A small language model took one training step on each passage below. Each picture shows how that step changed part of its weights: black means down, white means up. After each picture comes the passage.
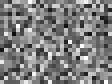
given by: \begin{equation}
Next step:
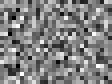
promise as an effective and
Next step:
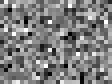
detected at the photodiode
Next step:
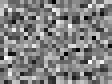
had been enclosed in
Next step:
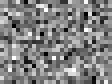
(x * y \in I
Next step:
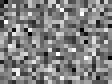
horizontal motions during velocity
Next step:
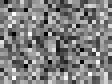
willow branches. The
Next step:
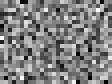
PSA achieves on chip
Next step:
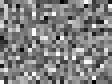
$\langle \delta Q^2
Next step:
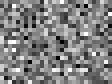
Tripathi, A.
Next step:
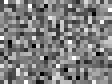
governança é adequado para
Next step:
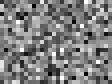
M$ is associated with the
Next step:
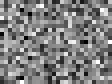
qilish zarurati,
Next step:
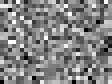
and Turkey. These
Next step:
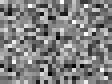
fanlari bilan mantiqiy
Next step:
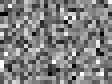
objective of the proposed system is
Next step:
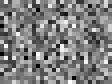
existen lineamientos para la
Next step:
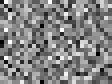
important role in medicine for
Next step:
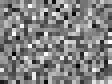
the road fails. When
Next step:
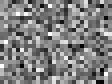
the polycrystalline
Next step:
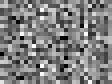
of Confectionery Inc
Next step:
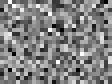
However, it can be approximated via
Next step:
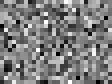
of the institute of international
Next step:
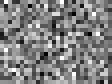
biomass, solar,
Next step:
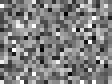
amplitude and $\tilde{\phi}$
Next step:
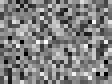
undirected graph of
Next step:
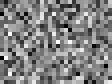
shown in Fig. 1b is very
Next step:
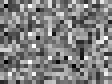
primera componente tiene
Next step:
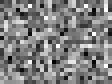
así describe la rutina
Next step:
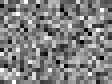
emigrare, dar
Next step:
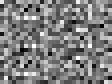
қачон хазон
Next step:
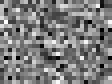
Science, School of Physical
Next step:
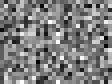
to the dominance of center
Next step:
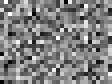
the holomorphic
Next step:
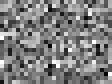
imaging using the CN
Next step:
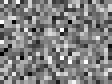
onde mora) e
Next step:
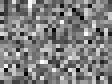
nonzero $v =
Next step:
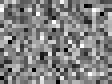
discussed the content, analyzed the
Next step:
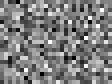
sensors and motors, each
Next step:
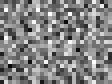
research and development communities.
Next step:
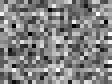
city. Figure 4. External
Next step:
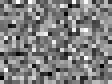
\begin{equation} T = |
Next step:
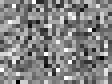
её компетенции на
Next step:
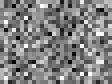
then maybe we would have been
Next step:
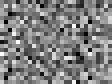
pn light-curves
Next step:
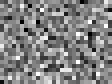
the ability to eliminate even
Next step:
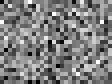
(MTUI) offer
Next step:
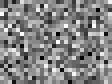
*Indian J.
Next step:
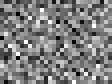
neutron noise balance equations in the
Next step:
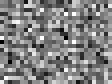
Appl. Math.*
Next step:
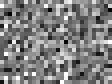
its structure, and sometimes its
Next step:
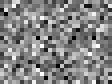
that virtual learning operates at low
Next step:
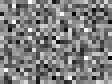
\hline \end{tabular} }
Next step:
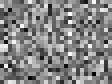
*Sira* come from
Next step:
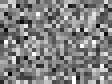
will consider these four algorithms in order
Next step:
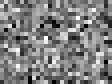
first order EWPT, because
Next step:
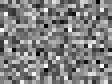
by filmmakers outside
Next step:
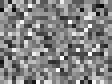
Despite Jainism being
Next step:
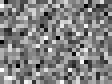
very fast with $K$.
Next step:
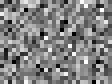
qiladi. Boshqa
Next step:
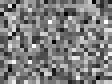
Hagedorn phase in
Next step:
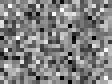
N. For case (B) and
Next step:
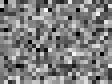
the same order as $\dot
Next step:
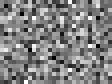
possam ocorrer no
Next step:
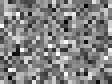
of Sustainability in
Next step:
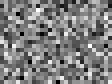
coordinated platooning framework
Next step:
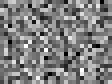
full-wave simulated results is
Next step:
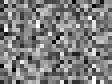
va ota-onalarning
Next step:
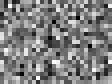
it also appears that the frequency
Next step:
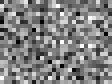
target lead ion will always
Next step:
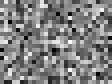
drugs used in the study,
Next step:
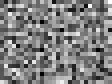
age band. This targeted age band
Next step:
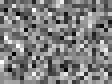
On the other hand, the brand
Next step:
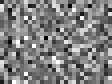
of these, which is the dual
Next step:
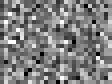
para definir o aliciamento
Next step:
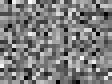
\label{eq5} \ee
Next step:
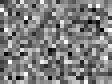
Alpha should be used in
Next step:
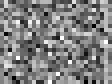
Université de Toulouse,
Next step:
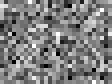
of the \mH\ remains
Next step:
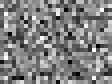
components are roughly the same.
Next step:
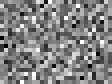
visible to others
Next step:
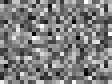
the parameters $\Nth$ and
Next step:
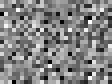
Flows on M are
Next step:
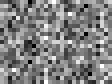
языке (на
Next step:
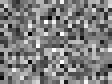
continuously developing its
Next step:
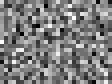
în cadrul
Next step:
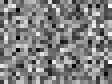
the full photon simulation performed by
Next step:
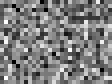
tanilgan alloma
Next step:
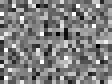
maqolada iqtisodiy
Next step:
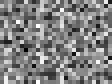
та реалізації
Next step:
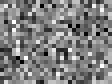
A, 2015. Adaptability
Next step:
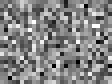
to the rachis. Lower
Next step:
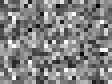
ditujukan untuk
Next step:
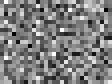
and L.~Wang,
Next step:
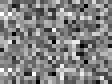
скуки – теперь
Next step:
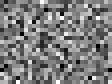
frequency-dependence of
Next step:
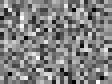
qilish Hindistonda
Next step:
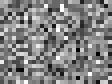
As for security, on the one
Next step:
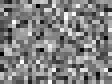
execution process (i.e.,
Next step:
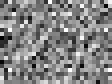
are at very low scale. A
